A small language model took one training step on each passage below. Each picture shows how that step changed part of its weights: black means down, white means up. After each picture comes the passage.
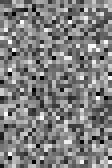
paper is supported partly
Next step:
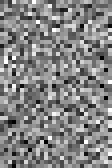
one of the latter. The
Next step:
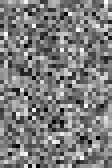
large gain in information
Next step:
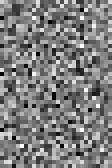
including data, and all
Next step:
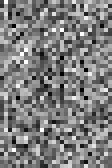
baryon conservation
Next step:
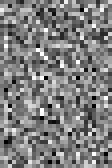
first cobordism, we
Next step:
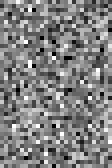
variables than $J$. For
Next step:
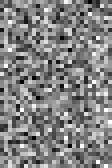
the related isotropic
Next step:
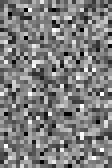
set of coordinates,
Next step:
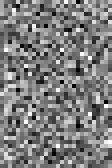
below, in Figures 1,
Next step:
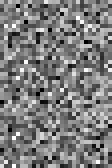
measurable today)
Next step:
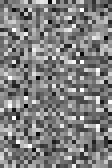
generated from observations of the
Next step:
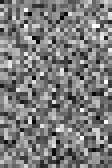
analysis, some genes are
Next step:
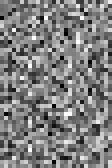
adjoint variables, which
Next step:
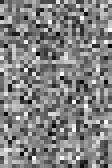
audio input, the
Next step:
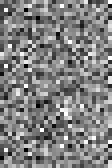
sensitive to the vast
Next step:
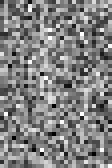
partially ordered
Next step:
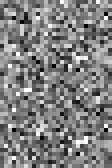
that integrates distributed
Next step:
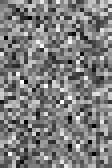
complexity imposed by its
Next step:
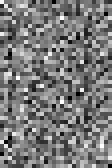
S. Cooper,
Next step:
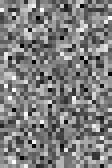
must be sufficiently low
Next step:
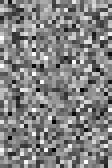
monthly submissions
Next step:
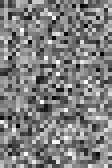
optimal control with varying
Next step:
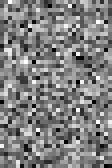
because the entropy
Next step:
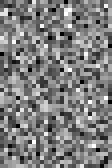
subsequent release into
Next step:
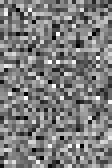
given in Table 1 one
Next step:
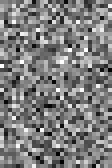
= \delta R(H
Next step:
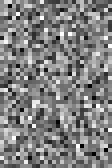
upper limits of
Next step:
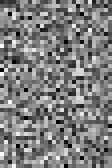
in the poset $\mathbb
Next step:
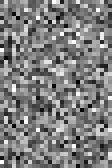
\end{overpic} }
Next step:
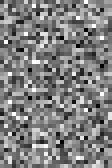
the details of the
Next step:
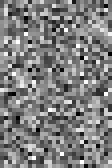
for multiple reflections.
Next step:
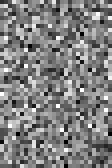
value of the exponent
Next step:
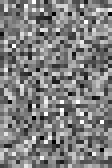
injected along a
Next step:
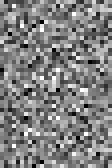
we obtain \bqa
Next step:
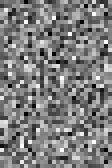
We scan $\delta$ over
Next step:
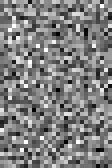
behaviours if left
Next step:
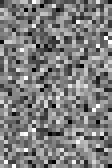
U(1) theory and
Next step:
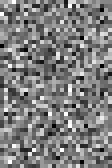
of precision, as
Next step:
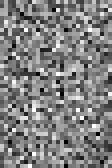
low value of the relaxation
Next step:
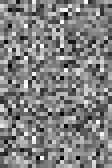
1. Speaking in
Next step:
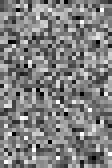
equations onto the subspace of
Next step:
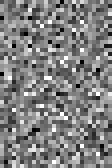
derives these joint
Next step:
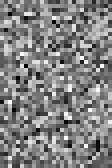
if they have the same image
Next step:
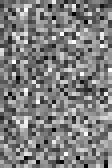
\end{itemize} The
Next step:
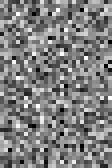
I_q & \cdots &
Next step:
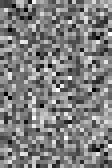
method in the proof of Theorem
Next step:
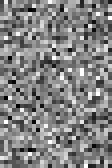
such a system has been firstly
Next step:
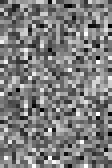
wave of PTWs
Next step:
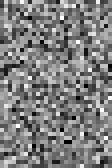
gradients is not unique.
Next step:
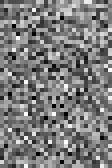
N, O, Ne and
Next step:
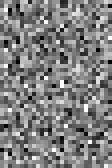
hard and soft parts
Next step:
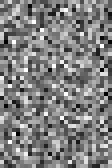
\E\left[ \vert
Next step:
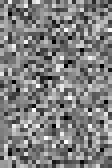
on $M$. In this
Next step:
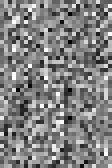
With $g$ taking
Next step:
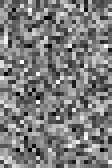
side is equal to
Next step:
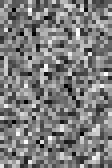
side lobes.
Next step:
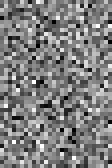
and Opportunities
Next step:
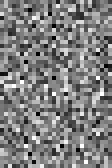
influenced by the
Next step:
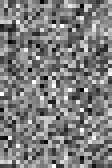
However, there are other
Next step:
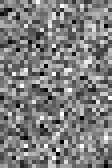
Rev. Lett.
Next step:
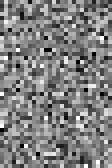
enough $\zeta_m$
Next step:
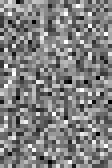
Since the trivial poles and
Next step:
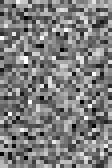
effect. Thus, we can
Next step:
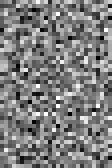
notable for being the
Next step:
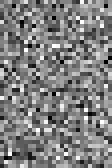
finite $\Lambda$-correct
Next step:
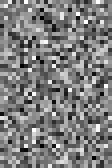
functions of projectile
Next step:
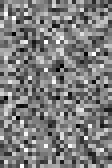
$S(t)$ is linear
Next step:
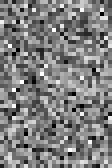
\] In our code,
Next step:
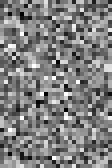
so that the following diagram
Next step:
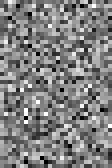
in the conduction band for
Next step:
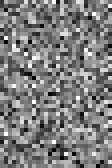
single chain even with
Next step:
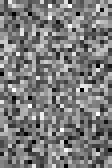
that the TGTG formula
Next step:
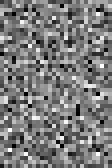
paper we study in detail
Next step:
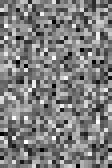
are updated in a
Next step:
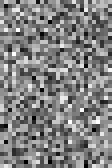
sky distribution is consistent
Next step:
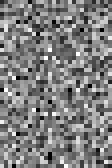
is also important the
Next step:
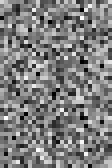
in higher dimensions, and
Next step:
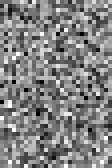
into the clustering
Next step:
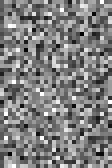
not define here but rather
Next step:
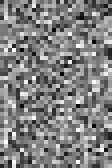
the first person in the second
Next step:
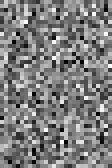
spin-glass systems
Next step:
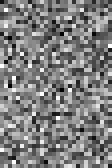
is described by a Yang
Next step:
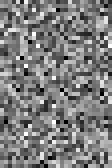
\vapour{} pressure
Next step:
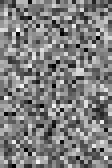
in real space, though not
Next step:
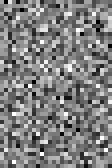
A Noetherian local
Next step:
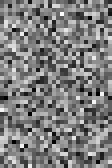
to a choice that is
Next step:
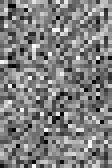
measurement of GW. In
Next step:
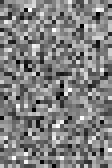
terms of $p(z)$.
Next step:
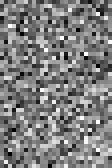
the cases where {\sc
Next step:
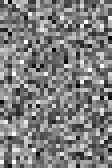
is a \dless\
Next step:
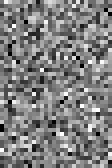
Massey, P.,
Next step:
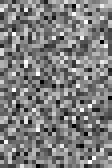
\end{align} Since the
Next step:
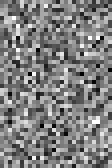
that motion, in the
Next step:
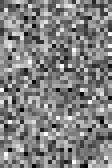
required minimum
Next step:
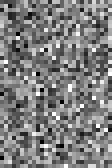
Higgs field with the
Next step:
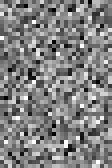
In summary, we have
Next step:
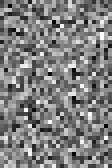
we need to change both
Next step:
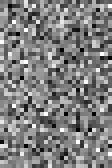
To mimic the
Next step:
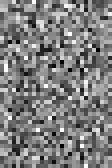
speed and convergent
